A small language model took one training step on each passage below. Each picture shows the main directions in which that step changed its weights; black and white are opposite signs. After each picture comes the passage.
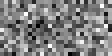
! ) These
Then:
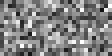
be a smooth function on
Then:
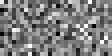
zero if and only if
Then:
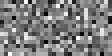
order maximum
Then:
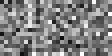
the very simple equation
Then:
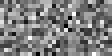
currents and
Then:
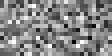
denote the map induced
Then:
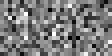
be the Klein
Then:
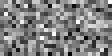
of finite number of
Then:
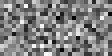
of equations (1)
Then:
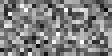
As in section 9
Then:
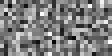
result of this note;
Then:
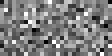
$j$ satisfying
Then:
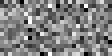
and all other terms
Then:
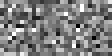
We choose the first
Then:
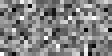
be replaced
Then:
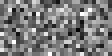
by an analogous
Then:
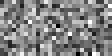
set $Z\subset
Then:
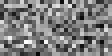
then, for any map
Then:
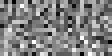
closure of the unit
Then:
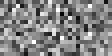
each vertex of
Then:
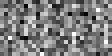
of graded Lie
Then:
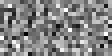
dual system and its
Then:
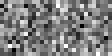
a stronger
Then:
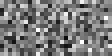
bundle over
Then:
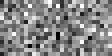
and $m$ be
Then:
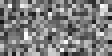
integrability condition the
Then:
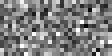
this paper, we
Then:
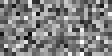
on compact set,
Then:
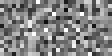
The first equation is
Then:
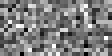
By the triangle
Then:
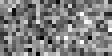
the density upper
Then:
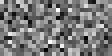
or that it is not
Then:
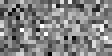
since we are in
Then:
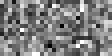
field) the map
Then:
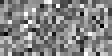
$\psi $ is
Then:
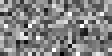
two end segments
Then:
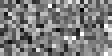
of the rope from
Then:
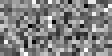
increasing in
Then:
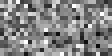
via the second of
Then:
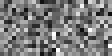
matrix (call it the
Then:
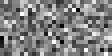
\circ (\jmath
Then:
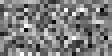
Our third
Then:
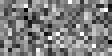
process} on the same
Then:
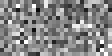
Moreover applying
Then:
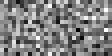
these examples are
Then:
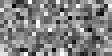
result passes
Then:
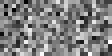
a canonical
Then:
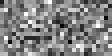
$n \ge
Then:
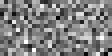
empty, $\tau
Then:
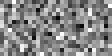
eigenvalues of
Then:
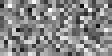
of iterations of
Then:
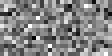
suggested a
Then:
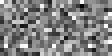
level} Let
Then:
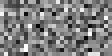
uniformly over compact time
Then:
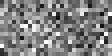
pair $j,
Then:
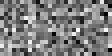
conjugation in
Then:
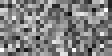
contains an even
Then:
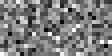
the case of the
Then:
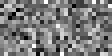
Without loss
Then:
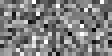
first coefficient in the
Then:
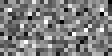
There have been some
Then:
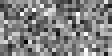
\cdots \circ
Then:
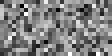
ordered sets now
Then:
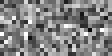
is reduced to the
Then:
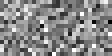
$\dim V_l
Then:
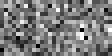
of types
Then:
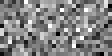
is a first order
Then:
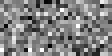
=$ {\it number
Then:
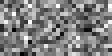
is an ideal
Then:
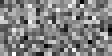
the number of components
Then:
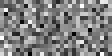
of $R$
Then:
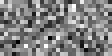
a difference operator
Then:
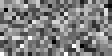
to Proposition 47,
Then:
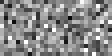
optimal upper
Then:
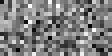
<\lambda$) as
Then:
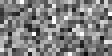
it makes
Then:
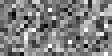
introduced another
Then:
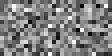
form. All we
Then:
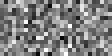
these settings as
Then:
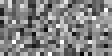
realization of each
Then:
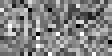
solution uses the same
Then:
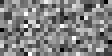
$\partial b/\partial
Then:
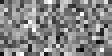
$G$ is compact
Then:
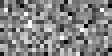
some $g\in
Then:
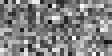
from the expected
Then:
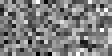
infinite index set
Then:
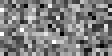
form of weight
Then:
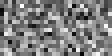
open subsets of
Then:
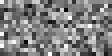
course, the
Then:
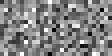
$v$ can each
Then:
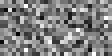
given subbox. We
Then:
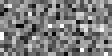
Moreover, since $m
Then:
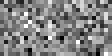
all $t \in
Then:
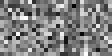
provide minimality
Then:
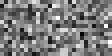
thus, from the
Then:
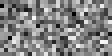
The Riemann
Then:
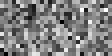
has the property that one
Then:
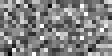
of the parameters
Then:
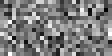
are enumerated from
